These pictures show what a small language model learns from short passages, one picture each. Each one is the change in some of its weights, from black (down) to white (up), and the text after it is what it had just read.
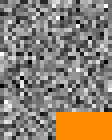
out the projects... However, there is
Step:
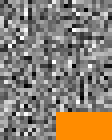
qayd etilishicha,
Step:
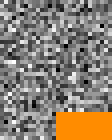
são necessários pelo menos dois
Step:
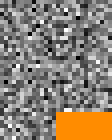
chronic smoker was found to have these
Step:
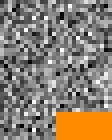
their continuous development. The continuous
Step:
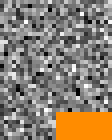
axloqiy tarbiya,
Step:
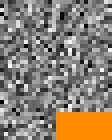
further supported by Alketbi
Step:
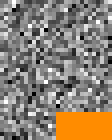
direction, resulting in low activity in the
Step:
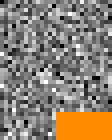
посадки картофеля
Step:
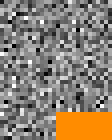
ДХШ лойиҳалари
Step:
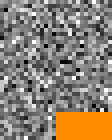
(Forsythe in Driver,
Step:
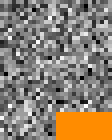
ha⁻¹. After ST, the
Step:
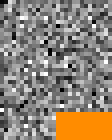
yang diberikan dapat mendukung
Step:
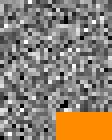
Araştırmanın Amacı
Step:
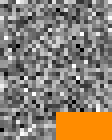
older individuals remained in it
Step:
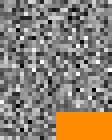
de la pratique, de la
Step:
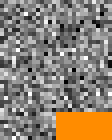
tecnología se disminuye
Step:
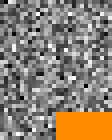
because of their broad beneficial
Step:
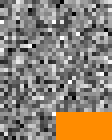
dan keahlian lokal yang
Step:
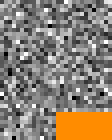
hypothesis is maintained. This
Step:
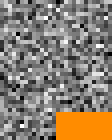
et.al. Limnological studies of
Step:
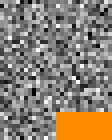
orqali namoyon bo‘ladi.
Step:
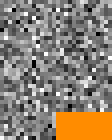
material que poseían, y hasta como
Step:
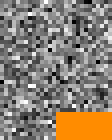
body charged with ensuring
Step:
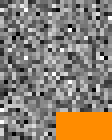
agencies, such allegations are
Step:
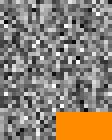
involved (1) Profile of the
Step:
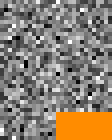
food to meet their nutritional
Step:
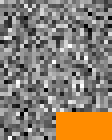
challenges and opportunities in developing
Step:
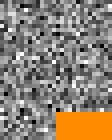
kitob o‘qishga qiziqtirish
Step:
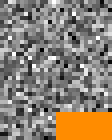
havoning ifloslanishiga
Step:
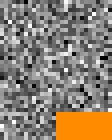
phases of getting familiarized
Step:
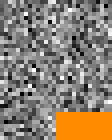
business and management programs to
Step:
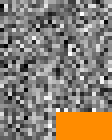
A. Maslou (A.
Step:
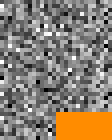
Fiber Carbon Carbon
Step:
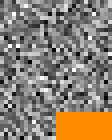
implementación del modelo se requiere
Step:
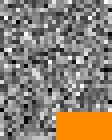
expected to grow at 5% and reach
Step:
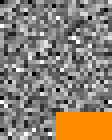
без решения которых
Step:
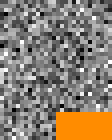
relationship between motivation and
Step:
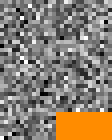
in vocational educational institutions - the formation
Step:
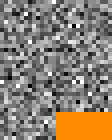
shuningdek, katta
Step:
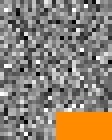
30 ans; résider dans les communes
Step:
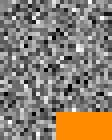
indicate whether the tag is static or
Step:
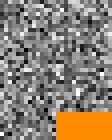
Decreto-Lei nº
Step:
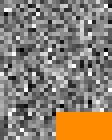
values were added to the original
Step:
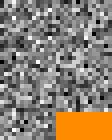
η, α , but with the higher
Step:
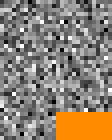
эътибор қаратди.
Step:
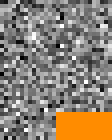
разрушением устаревших
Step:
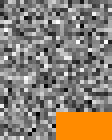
middel tot vorming van de
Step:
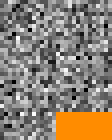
the effects of the given learning methods.
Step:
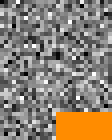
в цифрове середовище
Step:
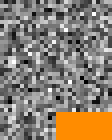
intellectual context. All the
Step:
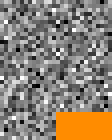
processing of cattle manure at
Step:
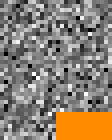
the Eco-Protection of
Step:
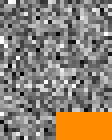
syndrome.⁷ From the results
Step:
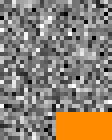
Figure 4. The body model of a
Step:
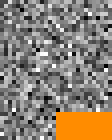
ale Lyonului și se
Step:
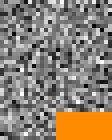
defining new entrants, given their
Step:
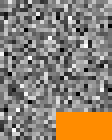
colony can affect outcome in
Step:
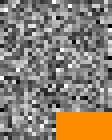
well as his other writings, are full
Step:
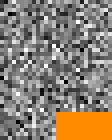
Data availability Raw data of the
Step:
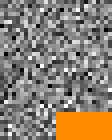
oʻquvchilar fonetika
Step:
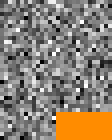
gaps in operational control, such as
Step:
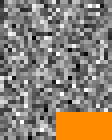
*Aplicación del modelo PER en el
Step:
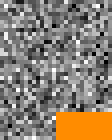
the coming to power of Zviad
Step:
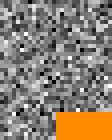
1. Сравнительный
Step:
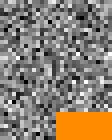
vital and is based on the specifics of this
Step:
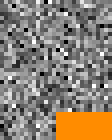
com os edifícios do hangar e
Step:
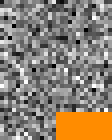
в м. Києві”,
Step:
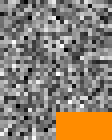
importantes mediadoras na constituição
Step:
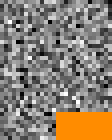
o'tish zarurati bilan
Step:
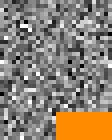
refletem cada vez mais no sistema
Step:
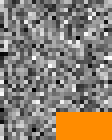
atender a la existencia del
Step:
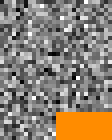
an investor may purchase an
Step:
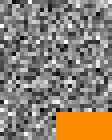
paredes de uma sala de
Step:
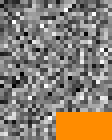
value of the resulting wall. An important
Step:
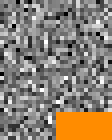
The presence of these two medium intensity
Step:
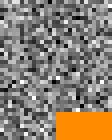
e 15 e 16 de agosto de
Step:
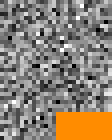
concern, and most studies did not
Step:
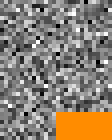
contents - 13.1 Attribute
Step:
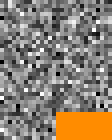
Conductometric titrations of
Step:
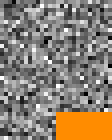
spread in this channel was ₹
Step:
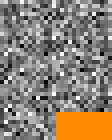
– ASHYOLARDAN
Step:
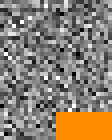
develop their economies hand in hand with
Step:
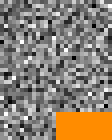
Iranian society. Methodology This
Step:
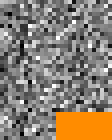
Six premiers lots de
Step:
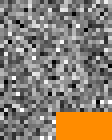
naqshbandlari uchun asosiy
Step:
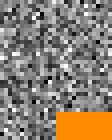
should be examined in two aspects in this
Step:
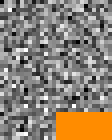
round-shaped cells with
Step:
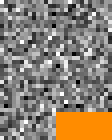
increased in 3.3% and new cracks
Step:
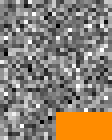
it. Each sentence, from a
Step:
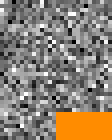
WP 5 Task Task 5.1
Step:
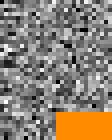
sex, occupation, department
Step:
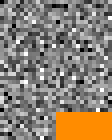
робіт від моменту
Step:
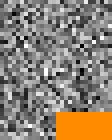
manipulated may originate from live
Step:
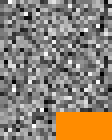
hoping to receive same in
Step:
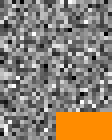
unnecessarily thrust which
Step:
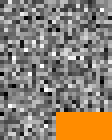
pensar somente nas medidas que
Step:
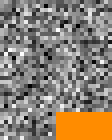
ANALYSIS USING
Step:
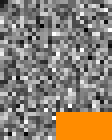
Toshkent: Oliy ta'lim,
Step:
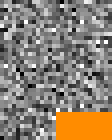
ketishiga olib kelgan.
